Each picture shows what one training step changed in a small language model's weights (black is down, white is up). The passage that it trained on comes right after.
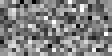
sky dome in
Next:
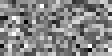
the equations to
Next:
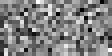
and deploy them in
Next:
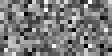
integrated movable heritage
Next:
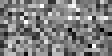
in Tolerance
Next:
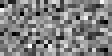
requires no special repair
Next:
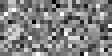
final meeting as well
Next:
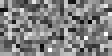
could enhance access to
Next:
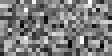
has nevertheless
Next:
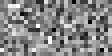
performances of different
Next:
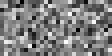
Artery was
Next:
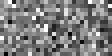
and transcendental
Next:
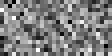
triangular in
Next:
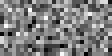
local topography, which
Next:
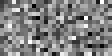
same time are filled
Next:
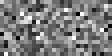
α_2 and
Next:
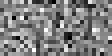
and the Danish
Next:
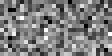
model 9 Supplemental
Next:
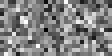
ethyl cellulose
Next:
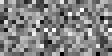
relations [8]
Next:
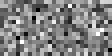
h, \quad
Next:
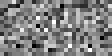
of four dummy
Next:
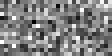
senior secondary
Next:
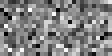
find that experience alone
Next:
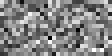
the statistical difference between the
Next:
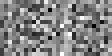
to distribution to the
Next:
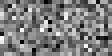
in making sure
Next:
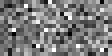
Sperm Development:
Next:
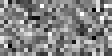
Remote sensing
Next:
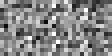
additive error due
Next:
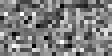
of this city
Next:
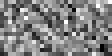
its root, which
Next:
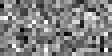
a 10% improvement over
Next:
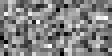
other group which received
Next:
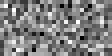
be heard that two
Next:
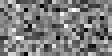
existed or were established
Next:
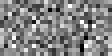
to develop a classification to
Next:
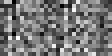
expertise: -
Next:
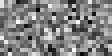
further evaluates the
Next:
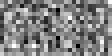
has early experience in the
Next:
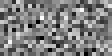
is no definite
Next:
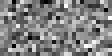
therefore the resin
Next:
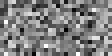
activities. Similar
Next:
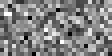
Results Actual
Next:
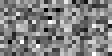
development of a DNA
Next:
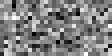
are obligated
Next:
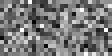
is done with modules
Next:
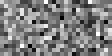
water and other coordinating
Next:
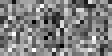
and duration of
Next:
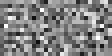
P_K is considered
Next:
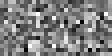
basic requirements for a
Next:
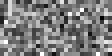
challenges [9].
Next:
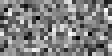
from various fields of
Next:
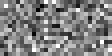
was successively
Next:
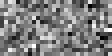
investment perspective, the
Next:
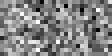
most probably due to
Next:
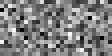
fast cooled
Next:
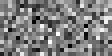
with the experimental results.
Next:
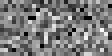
debris <input
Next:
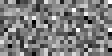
arguments do not
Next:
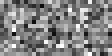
be correlated among
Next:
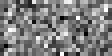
by industry and other human
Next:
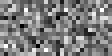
and quantum key
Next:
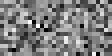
in female-related terms
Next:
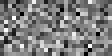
- Technologies:
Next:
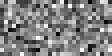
businesses. The increase
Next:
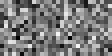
and characterization of
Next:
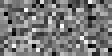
III and IV
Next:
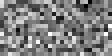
the absence of detailed
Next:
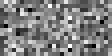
extent of about
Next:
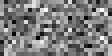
Abstract: In
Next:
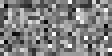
of this test, products
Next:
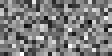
using test instruments.
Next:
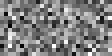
comparative approach to
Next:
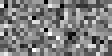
of the SMART
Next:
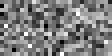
chloro and
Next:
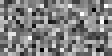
partitioning approach
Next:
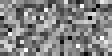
iv. To
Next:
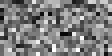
the basic qualities that
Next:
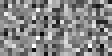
procedural design can be
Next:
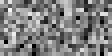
nature and frequency of reported
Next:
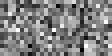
through a case control
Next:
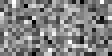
incorporating oval
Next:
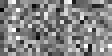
skills in primary school students
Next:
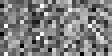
significantly in meaning and
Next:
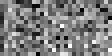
and impurities.
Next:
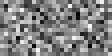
generated by C , x
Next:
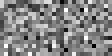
the above scientific databases
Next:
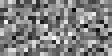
measures, the amount
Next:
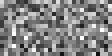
the context of global climate
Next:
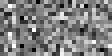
imputation methods and
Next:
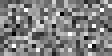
Identification of
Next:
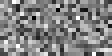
incident flux
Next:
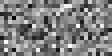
estuaries, data
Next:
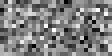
personal needs. The
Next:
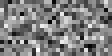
Our house is on
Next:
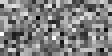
the Parishes of the
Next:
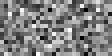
to test the reliability
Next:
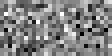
other civil organization should
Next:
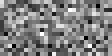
the right to remain in
